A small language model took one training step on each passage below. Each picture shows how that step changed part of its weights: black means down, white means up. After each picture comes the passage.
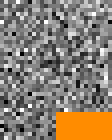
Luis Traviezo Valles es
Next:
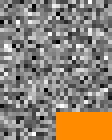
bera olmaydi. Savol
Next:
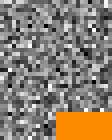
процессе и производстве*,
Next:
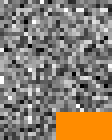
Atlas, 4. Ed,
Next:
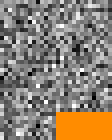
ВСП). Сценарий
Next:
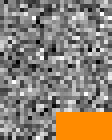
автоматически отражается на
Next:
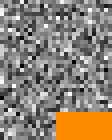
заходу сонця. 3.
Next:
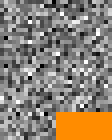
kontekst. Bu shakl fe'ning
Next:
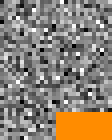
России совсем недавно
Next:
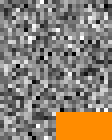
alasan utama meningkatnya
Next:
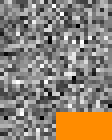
ambiente. Isso pode incluir programas de
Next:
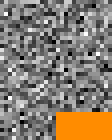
Ўзини-ўзи назорат
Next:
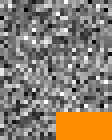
a Crianças e adolescentes
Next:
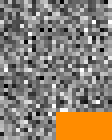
Biologi (Terakreditasi
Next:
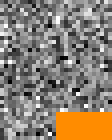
un exceso de muertes del
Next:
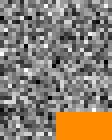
textos narrativos, é necessário que
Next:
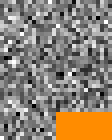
Para além de uma manifestação
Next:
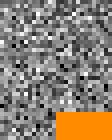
زمین کو
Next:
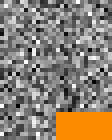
ham Ismoilga o'xshab
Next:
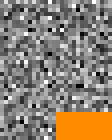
И.Г. Виктимология.
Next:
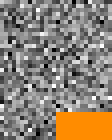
liên quan đến
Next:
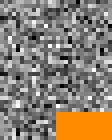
развивающиеся страны в качестве
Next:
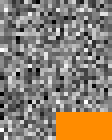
vortex al tubo hasta que el
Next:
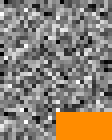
și implementarea formelor și metodelor
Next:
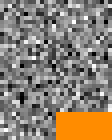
і суспільство*. 2015. №
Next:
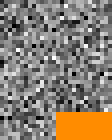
*gnadenlose Zeit*,
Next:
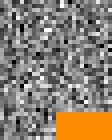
zu identifizieren und dann
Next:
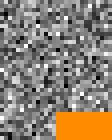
xizmatlari uchun haq olish
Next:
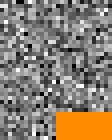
Миркамол Фархотжон
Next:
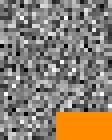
зубы и пародонтит,
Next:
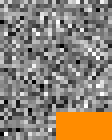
*Jatropha curcas*
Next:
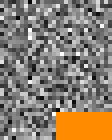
conséquent l'état des
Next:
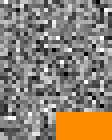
и микроорганизмов в
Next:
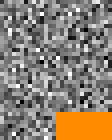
мышления ребенка
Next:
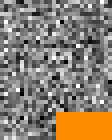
anaeróbia estrita e
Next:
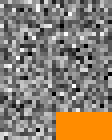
limitate e frammentarie,
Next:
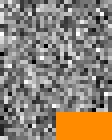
норми висіву до 560 та
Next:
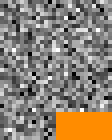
от начало заболевания
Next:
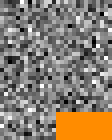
Estados latino-americanos é
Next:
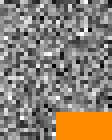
кидках відмічається у
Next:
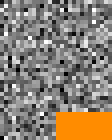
ta`lim muassasalar uchun 2021-yil
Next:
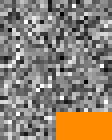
Falta de manutenção e
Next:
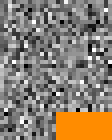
створення більш ефективних форм
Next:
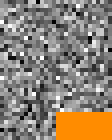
immediate testimony on the
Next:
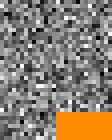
foto sovvertendo completamente il
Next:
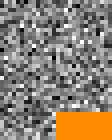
ochib beriladi va yangi
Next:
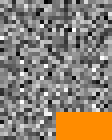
стекловата обладает
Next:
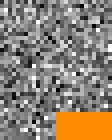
jurisdiktioner) deltaget i
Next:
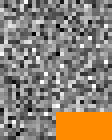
Книжкової палати*. 2018.
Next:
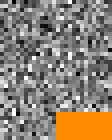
Поппер, К.Р.
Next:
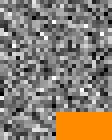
які будуть визначальними
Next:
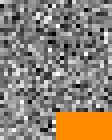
a falta de acesso à terra se
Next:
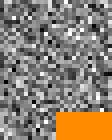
во многом определяют
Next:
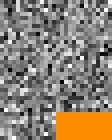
Universo y muestra El universo estuvo
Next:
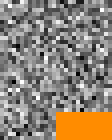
суффикс. Например:
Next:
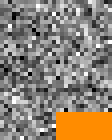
Tieren keine Zeichen eines
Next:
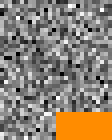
a este grupo, a fin de proveer un
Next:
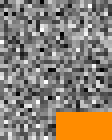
acadêmico dinâmico e
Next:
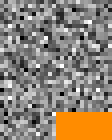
(kushbegiyi poyon)
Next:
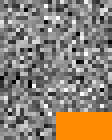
the digital economy. *International
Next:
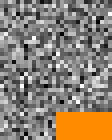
tidak jelas, dan item-item yang
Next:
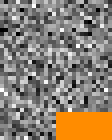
total, que contempla toda a
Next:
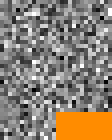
sólo como un afán de medir,
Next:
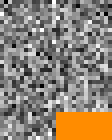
Biudes (2016), o efeito
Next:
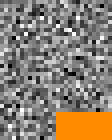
o'zlashtirish samaradorligi bilan asoslanadi;
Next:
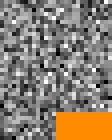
антропология Евразии,
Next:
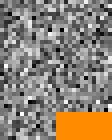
Albayrak'ın ifade ettiği
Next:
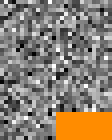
М.Т. Диагностическое
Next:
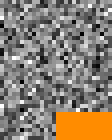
sujetos si ante los problemas escolares
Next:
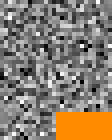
CARBÓ M.T.,
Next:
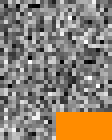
w przywoływanych
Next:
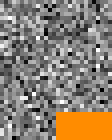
the result obtained in the learning process
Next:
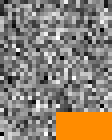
В ходе проведённого исследования
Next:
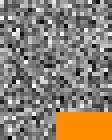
según las disciplinas. En América
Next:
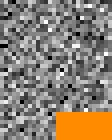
Э.А., Кваша В.В.
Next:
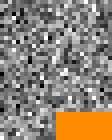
успехов. Но более
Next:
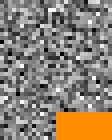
дорівнюють нулю. –
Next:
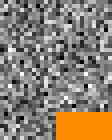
constatarea vinovăției
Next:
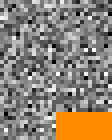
to'lanadi. Olimlar orasida
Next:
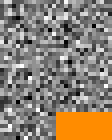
A. K. A., Citrawan,
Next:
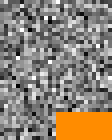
бюджетлар ихтиёрида
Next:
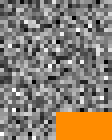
de investimentos nos setores do sistema
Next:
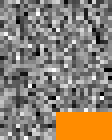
оценка их возделывания //
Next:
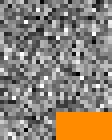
Tali risultati vanno quindi oltre
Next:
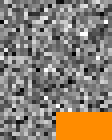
o’tirmoq, yurmoq holat
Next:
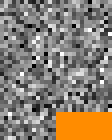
стилевого фактора, а также
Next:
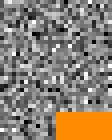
de la pedagogía que aborda el
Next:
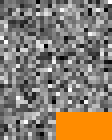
die voortvloeien uit de
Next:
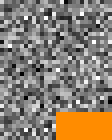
sprint speeds of the
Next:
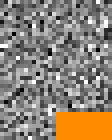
produtos e serviços. O
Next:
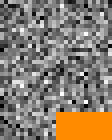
única Armazenamento De 2 a
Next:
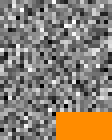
van de doeleinden in ons vorig
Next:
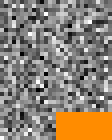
от его обработки [13]. Эти
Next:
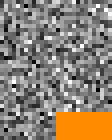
va tez yodga olinadi.
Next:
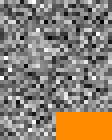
večjem ali manjšem
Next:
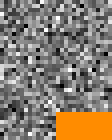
au sein même de leurs
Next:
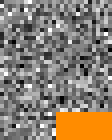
for Teachers. Version 3.
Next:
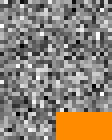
доирасида ўрганиш
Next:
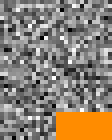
itu, Rasulullah saw
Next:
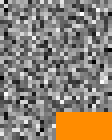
Akmal Ruzimamatovich,
